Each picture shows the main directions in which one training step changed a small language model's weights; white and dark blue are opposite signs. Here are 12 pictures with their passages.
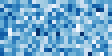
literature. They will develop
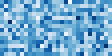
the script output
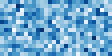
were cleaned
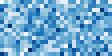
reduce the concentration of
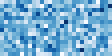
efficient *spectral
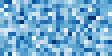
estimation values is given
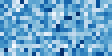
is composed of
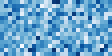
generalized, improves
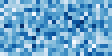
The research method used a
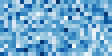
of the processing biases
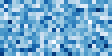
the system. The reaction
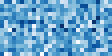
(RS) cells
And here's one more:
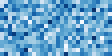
India by decreasing crop
